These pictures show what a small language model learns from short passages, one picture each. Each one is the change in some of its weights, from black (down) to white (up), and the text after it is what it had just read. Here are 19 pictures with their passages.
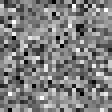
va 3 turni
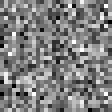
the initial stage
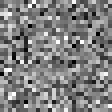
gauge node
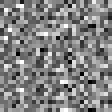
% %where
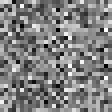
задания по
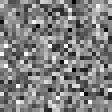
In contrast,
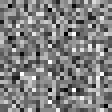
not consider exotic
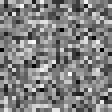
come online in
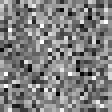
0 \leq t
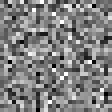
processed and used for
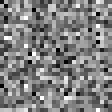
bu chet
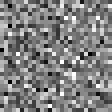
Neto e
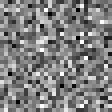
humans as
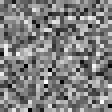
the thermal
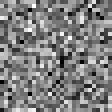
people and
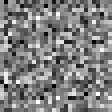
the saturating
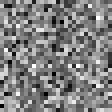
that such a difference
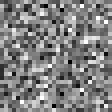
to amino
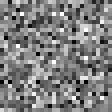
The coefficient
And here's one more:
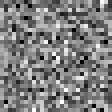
intensity. It's
